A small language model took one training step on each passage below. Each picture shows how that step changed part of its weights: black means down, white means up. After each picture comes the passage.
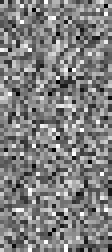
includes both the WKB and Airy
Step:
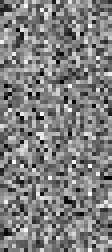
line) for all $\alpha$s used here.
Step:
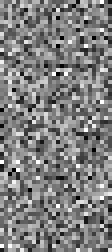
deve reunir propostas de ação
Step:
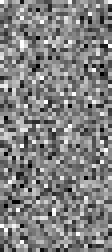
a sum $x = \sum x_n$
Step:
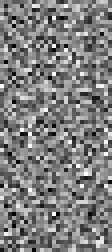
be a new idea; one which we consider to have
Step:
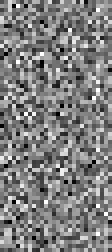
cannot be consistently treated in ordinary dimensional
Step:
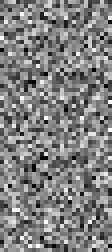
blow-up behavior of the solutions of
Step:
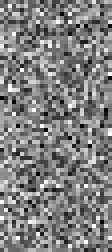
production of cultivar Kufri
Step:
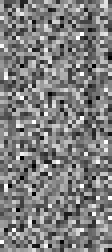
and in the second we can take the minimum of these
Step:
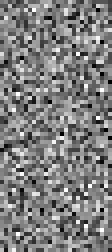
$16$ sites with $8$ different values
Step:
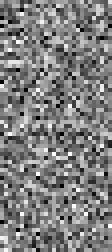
harmonic dependence become $(i\mathbf{k}
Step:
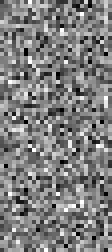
is bigger than $Z_2$ or
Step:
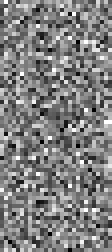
been studies investigating the possible inhomogeneity
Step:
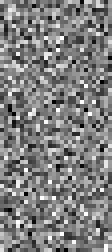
functions ($E$ and $G$). Then permissible
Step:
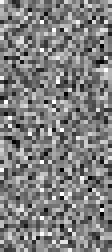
\T$ given by $[x]\mapsto
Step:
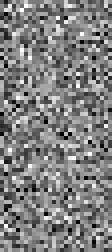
known for $\bold D(\bold T)$.
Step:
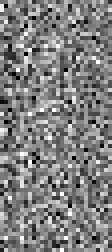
the group $\langle \varphi, \psi
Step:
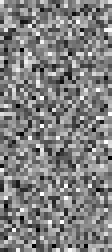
those iterations, even if they are solved to
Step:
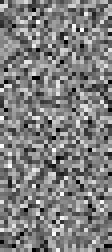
the narration progresses, we will see
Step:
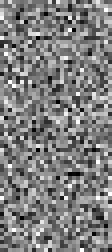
the motivic coaction allow one to fix the depth
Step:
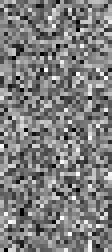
the 48h-long annealing treatment
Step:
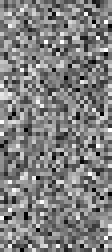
Denial of Service (DoS)
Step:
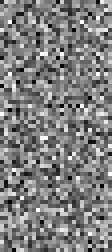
cardiac imaging to demonstrate its potential in quantitative
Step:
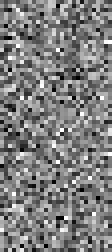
relations for unit and counit of adjunction hold in
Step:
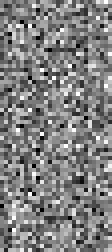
which if passed gives an outpput state which
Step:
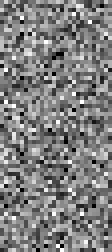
whose $M_0$-spanning values satisfy
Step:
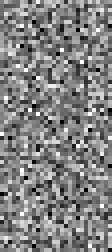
as diferentes formas de responsabilização, com
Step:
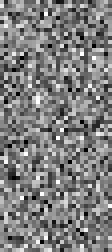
FPE (for example, with the FENE
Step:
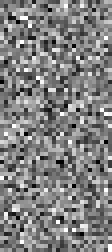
and Yu got the complexity for $\lambda
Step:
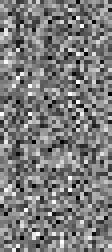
consagrados no artigo 24 da
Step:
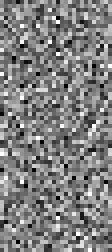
have pursued consistent discretization of state-based
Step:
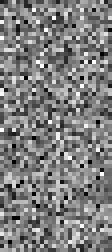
the proxy signal is not generated by the
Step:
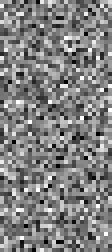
`Quantum Theory and Symmetries'
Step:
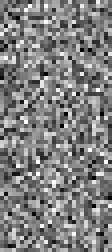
hitting $0$ in the set
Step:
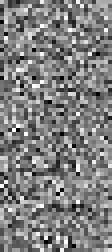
works, but also to easily calculate the expectation values
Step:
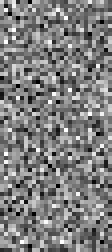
microscopic level. The conductivity response to
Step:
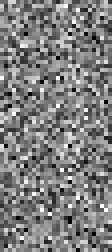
the concurrence does not vanish in the bulk
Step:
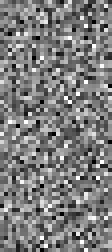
however, is an attribute of data whereas
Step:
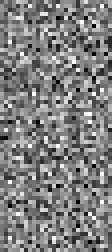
de l'intelligibilité**, que
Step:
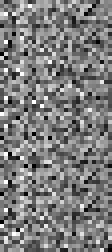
\end{center} \end{figure}
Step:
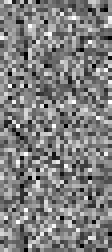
original 1PI effective action $\Gamma$ and the
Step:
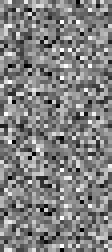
pomôcok z dôvodu
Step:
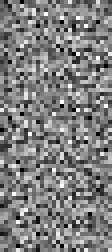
does not contain simultaneously any variable together with its
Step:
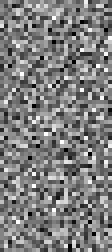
vertex $v$ in the tree, the
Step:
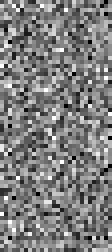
and Computer Engineering, Duke University \\
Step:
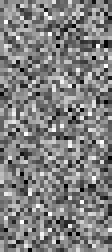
чиқарарди. References: 1.
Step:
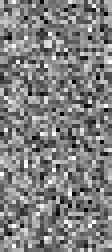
(SRH) thermal processes. The latter two processes
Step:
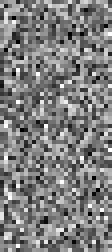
to the degrees that appeared in the resolution of
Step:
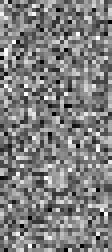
understanding of the processes involved in impact crater
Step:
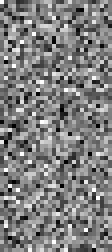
detect and study both classes of object. We recently
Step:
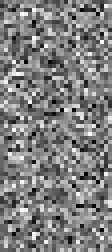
арслон*; ispancha:
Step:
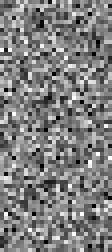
compilation data in the $z>3$
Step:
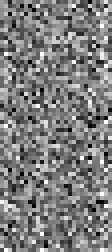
oder Warnhinweise finden sich
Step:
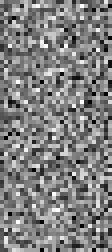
To perform the above calculations, the matrix data file
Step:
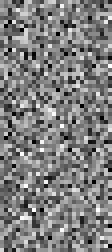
line shows the exponential fit of the relation in the form
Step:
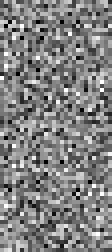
their choice of topics gives insight into their
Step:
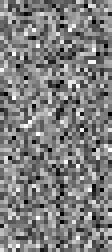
parameters for the calculation of the ISB corrections
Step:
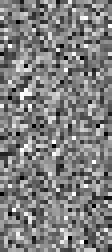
then be repeated for the two loop case.
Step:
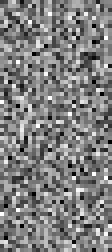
order differential operators are projectively equivalent, and so the
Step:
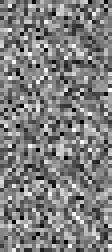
available equipment of PNPI in
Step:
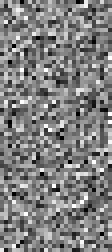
In a perfect hexagonal lattice, each
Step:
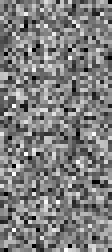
is found, in order to identify the conformation,
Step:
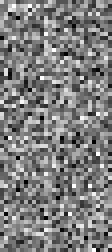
under many contingencies. \item The proposed
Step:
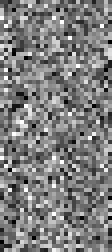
solution of \eqnok{nlp}
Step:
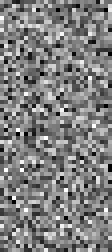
normal processes\footnote{The proposed policy and the
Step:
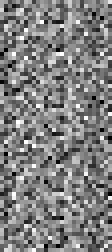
\tilde I _- , \tilde I
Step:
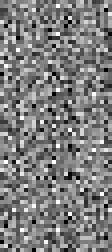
el resultado de las incorporaciones de estudios
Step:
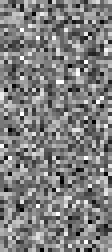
retrieve the various properties of CoSpheres
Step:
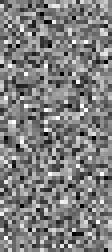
and gluinos in events containing jets and
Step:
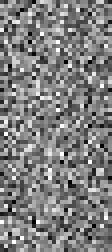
of systematic errors]{Systematic uncertainties on
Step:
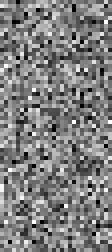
slit was oriented in the NS
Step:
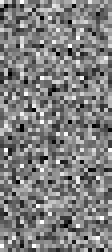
statements. \section{Setup of the
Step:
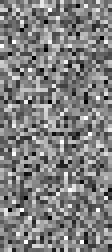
of Krylov iterations and computational time for the
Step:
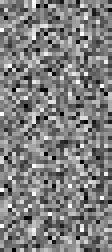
do curso à cerca da utilização do
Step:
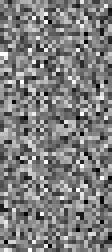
u režim regulacije
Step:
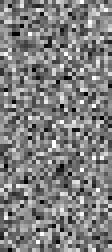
from the simply-laced cases. Indeed,
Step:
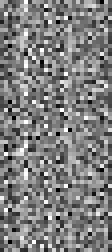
\right) \right\} \oplus \left\{
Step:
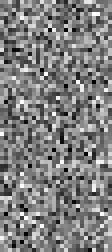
with increasing $D_0$ (results not
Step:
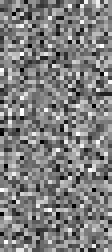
behavior—such as sharp density gradients or
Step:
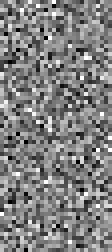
more general case. Recently, the
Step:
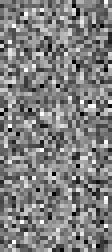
kuchiga bo'lgan talab yuqori
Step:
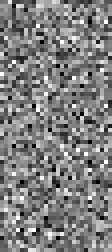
depends little on the chemical environment. Because we are
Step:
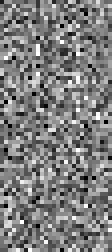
nature of AI responses, such as its
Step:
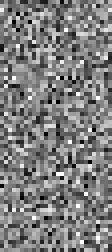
may make the detection of synchrotron emission
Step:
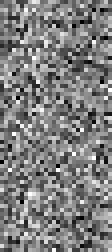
last remaining portion of the parameter space able to account
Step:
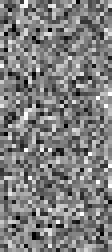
the norm $\norm v = q^{\deg v}$
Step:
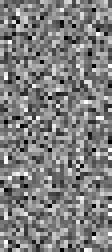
from the definition of the metric $G$, satisfy the
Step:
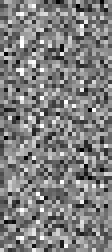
Мирзо Улугбек,
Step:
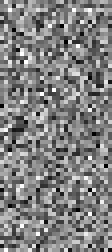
so'nmasdan yetib borishiga
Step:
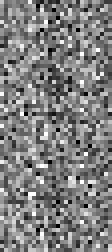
também pode ser explicada em um
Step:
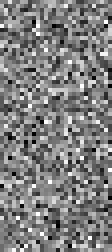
on the location of the partially ionized gas referred
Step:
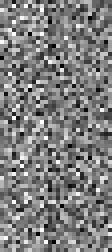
cargan en AutoCAD y se
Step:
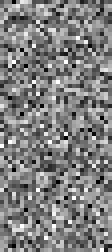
in Fig.~\ref{fig:corner19}.
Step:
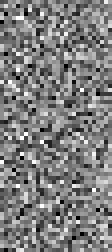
$\alpha$ in terms of its divisibility.
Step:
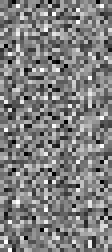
wenselijkheid en op
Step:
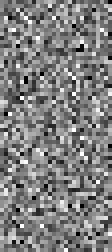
is the absolute of the space~$R^P$
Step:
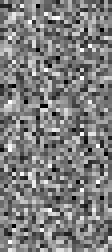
изменений на экосистемы,
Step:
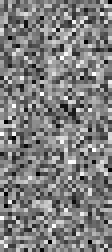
energy is associated with a Killing field
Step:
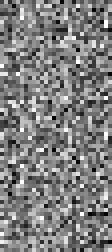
сучасній війні одна
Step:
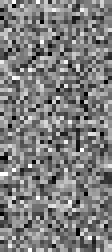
of Chemistry, Trinity College
